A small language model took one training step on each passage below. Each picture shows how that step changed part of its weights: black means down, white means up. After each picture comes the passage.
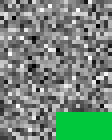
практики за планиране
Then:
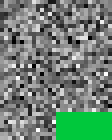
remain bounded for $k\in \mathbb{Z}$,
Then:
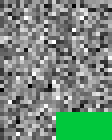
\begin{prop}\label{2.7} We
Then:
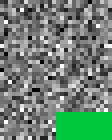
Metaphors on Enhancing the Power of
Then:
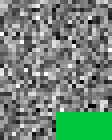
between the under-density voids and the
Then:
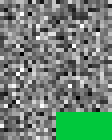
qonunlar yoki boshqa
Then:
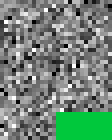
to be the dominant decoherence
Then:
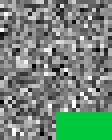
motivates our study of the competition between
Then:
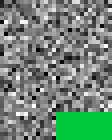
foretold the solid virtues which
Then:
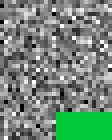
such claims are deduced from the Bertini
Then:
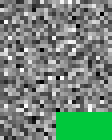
of the plasma response. The
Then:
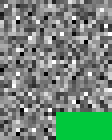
Info Medika - Kadulli,
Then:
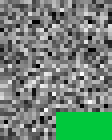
and position $(x,y)$ is given by,
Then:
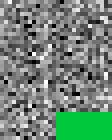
list. trec_eval.exe
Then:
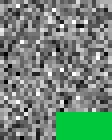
with even quartic potential $V(x) =
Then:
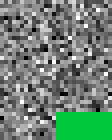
the Cantor cube is universal for the
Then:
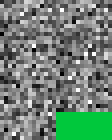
between the Dy123 phase and the
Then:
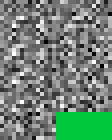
right hand panels we plot the typical frequency evolution
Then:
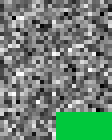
trivial vector bundle $\Sigma\times
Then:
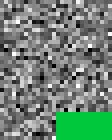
the diagram above the lower horizontal map is a weak
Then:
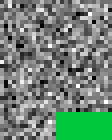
more compact structure that is observed is a HCP
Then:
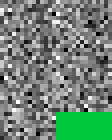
episodic lifetimes of
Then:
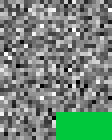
Adv.LIGO (Hanford
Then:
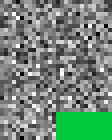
fazilatlarni uyg'otadi.
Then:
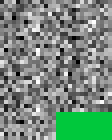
эришди. Умуман
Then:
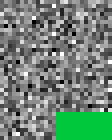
as well as the following boundary condition \begin{equation}
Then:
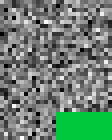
nontrivial radial measures on
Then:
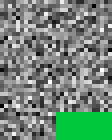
$\la$, let $\dim\la$ be the dimension
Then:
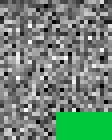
$G$. Suppose $B^{\prime}$ is not minimal
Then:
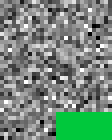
$u$ be a critical point of ${\frak L}$
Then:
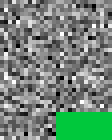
containment first note that $S-I \subseteq
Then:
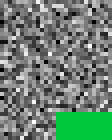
x = 0 (full square), x =
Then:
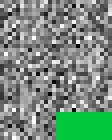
\in \scrF} \Bigg[
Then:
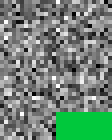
involved in $T$ \State $A'
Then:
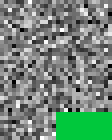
completely from the physical spectrum. A similar destiny is
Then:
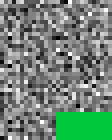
The results manifest an improvement both in precision
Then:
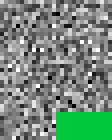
of quasi-silted algebra} implies that the
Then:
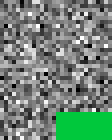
polynomial such that $Z(p)\cap \mathbb
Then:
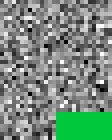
Abstract. This article examines the
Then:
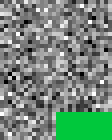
2,79 Îmi vine dificil
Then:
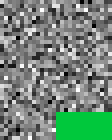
as driver, when direct production is considered.
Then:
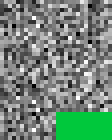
largely additive. **Figure S4**.
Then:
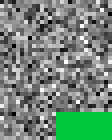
is sensitive to any chosen smoothing length due to
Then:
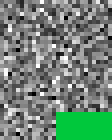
such as compressible turbulence, both spatial and
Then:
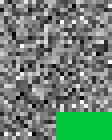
\centering \caption{Element specific cooling
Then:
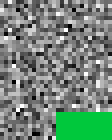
and A.V.~{Ramallo},
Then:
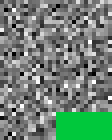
when the expected instrumental noise is accounted
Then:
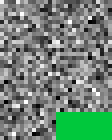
here the field due to the fifth dimension is seen
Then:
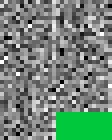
zaman zaman terapotik
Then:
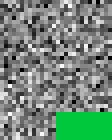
maximal torus. The associated Cartan subalgebra
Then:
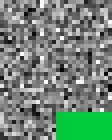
PL (blue) of the NPLs
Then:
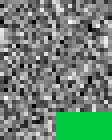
central SMBH, for the same models in
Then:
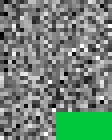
$ \medskip where $$ t ~=~
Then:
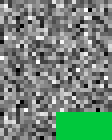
adequação. Ainda que legalmente
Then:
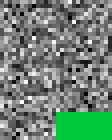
following properties of $\widetilde{X}$ are easily
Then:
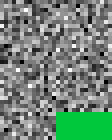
is generated by the Künneth components of the
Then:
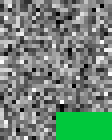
``N = 1 RG flows, product groups,
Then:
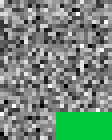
light. First we discuss the results for the
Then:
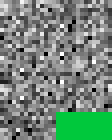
with an easy-to-use,
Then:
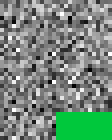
алоҳида эътибор
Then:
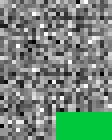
yilga kelib o’zining
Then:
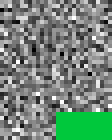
poprzedza pismo „w
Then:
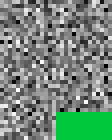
glavnih pokazatelja
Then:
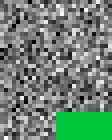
système paralysé.
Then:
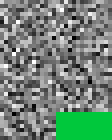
mesh. In p-MLQMC,
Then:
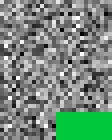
tiene apariencia de caballero,
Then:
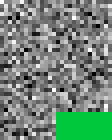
mais de 50 mil habitantes.
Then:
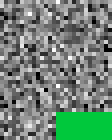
= n$ and for all positive integers $k$,
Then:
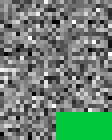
at the points $\tau_k$ defined in condition
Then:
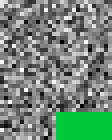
sends a maximal infinite cyclic subgroup
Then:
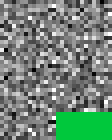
eramizdan avvalgi yil)
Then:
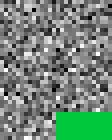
It is noteworthy that a strong
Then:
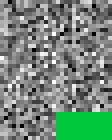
as a function of energy released. All
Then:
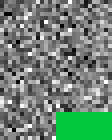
random variable. \bigskip {\sl Proof.} Let
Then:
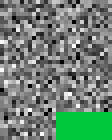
banyak dilakukan adalah
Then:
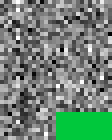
sistêmica (Weber et al.,
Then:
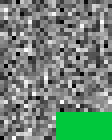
\textcite{suryono2022} & 1
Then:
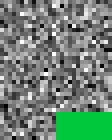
by a variable, such as $xM$. The
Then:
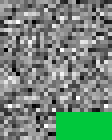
be the first projection. Now $G$
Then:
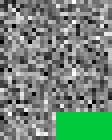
resonantly coupled to closed channel
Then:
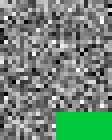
de siembras orientativo que se
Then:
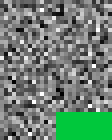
frequencies, particularly when combined with additional light
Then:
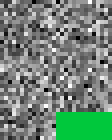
Acknowledgements.} The research is partially
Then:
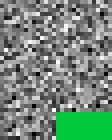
be given for the uniqueness of the problem, we
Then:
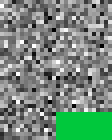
ilmiy-nazariy anjumani
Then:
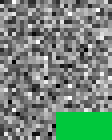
University Press, Available at:
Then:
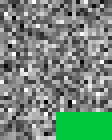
should expect that it is small: $|a|\ll
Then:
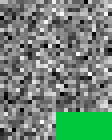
содержать ключ к
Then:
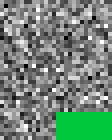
E(G)$. From the definition of strong vertex
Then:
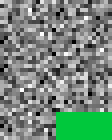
since, as we noted earlier, the
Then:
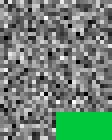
become non-extremal states (black line)
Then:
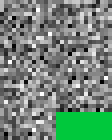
неповагою до своєї
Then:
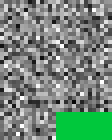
de ter seus desafios, visto que
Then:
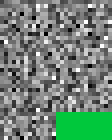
vanishing of the Green-Kubo
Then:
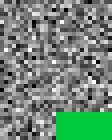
$T_c$ - superconducting transition,
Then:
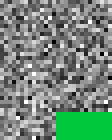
for several reasons related to fact that they are moving
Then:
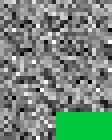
таълимга қамраб
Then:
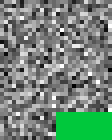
of the framed Kauffman polynomial is independent of
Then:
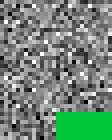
J}} \newcommand{\bK}{{\mathbf K}}
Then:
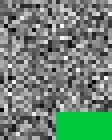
even raising. \item Within the odd
